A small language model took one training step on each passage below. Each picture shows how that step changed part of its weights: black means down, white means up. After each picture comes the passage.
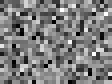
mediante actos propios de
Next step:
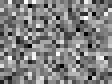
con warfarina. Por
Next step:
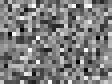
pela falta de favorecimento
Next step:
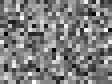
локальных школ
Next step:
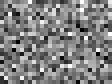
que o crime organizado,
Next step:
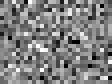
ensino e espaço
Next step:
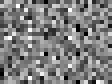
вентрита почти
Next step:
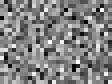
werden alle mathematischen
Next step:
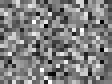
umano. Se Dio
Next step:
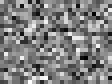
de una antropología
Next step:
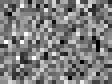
vítima não pode se
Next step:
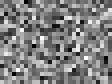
significative per chiunque
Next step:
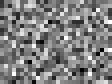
adabiy merosimiz
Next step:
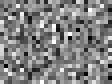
113| standard
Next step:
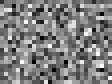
insoniyatning ilk
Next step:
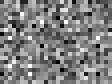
фундамент для
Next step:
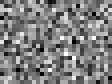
de justicia del
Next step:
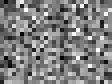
:0 Median :
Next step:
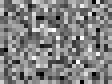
lacunas a serem
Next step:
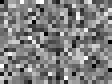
cuanto a su carácter
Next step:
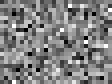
des enseignants des
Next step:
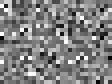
realidades locales, con
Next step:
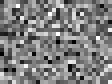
individual prevention,
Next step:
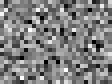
conferem e nem
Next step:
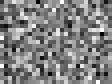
los cuales pueden ser
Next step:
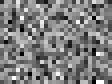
ориентированные на
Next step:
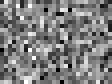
Анализ исследований
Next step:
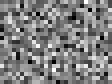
deparamos com exemplos
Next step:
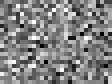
modelagem matemática na
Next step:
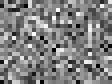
young women's
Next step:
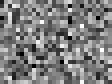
porém não cabe a esta
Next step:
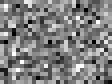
de financiële
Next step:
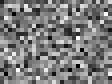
keng yoritiladi.
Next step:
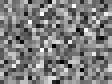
local implementada a partir
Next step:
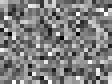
at the 0.01 level
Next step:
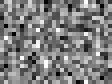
для России. Одной
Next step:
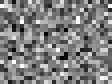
- Ромашка,
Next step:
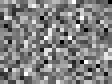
the water level and
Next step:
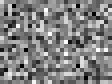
de la maladie ou
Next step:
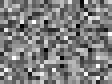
jarayonini tashkil etish bo'yicha
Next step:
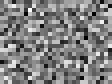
enlaçado pelos
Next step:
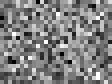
la presencia permanente de
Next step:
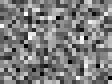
occupation of urban
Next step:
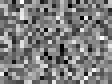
miqdori juda
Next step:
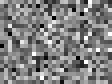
líder solicitado
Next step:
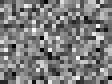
tarzda ushbu
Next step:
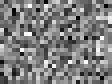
xalq tomonidan asrlar
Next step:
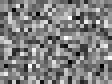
de um rico passado,
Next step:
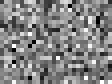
і стійких технологій
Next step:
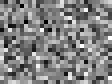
Esses agrupamentos
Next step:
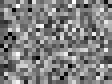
Access Monitor Der
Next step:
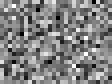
la dimensión completa del
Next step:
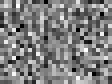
подход в профессиональном
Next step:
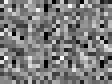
(стосовно прав
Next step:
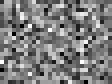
масса растения,
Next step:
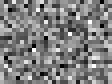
xizmatlar hajmining
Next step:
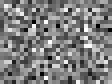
sexo conjuntamente
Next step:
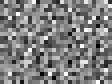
⁶⁵ Burada
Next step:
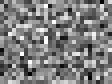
va chuqur nazariy
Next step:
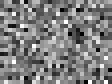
aplicação da súmula
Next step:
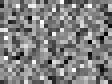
dass sie nicht in die Profile
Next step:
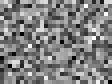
zaytun yashil
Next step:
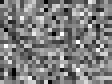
мевада уруғлар
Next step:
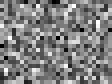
caso riuscisse a
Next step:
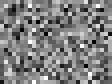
en de feitelijke
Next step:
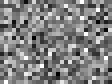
determinada no sólo por
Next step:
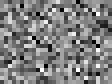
de conhecimento técnico
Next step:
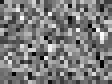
родному слову.
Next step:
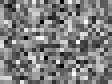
tersebut atau tidak.
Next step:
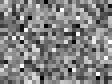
значних проявів
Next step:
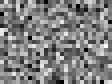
нашей точки
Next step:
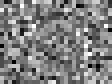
Los conflictos que
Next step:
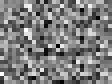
davomida o'zidan
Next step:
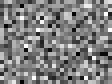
Junaidxon nomini
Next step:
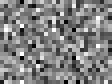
информации об ЭОР
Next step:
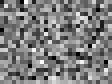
tahdid sifatida paydo
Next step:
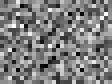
foundation in forming
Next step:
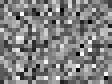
equoterapia como
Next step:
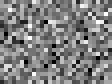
espaços educativos.
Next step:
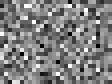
Turing, considerado o
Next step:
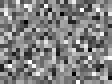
aloqalari bunda
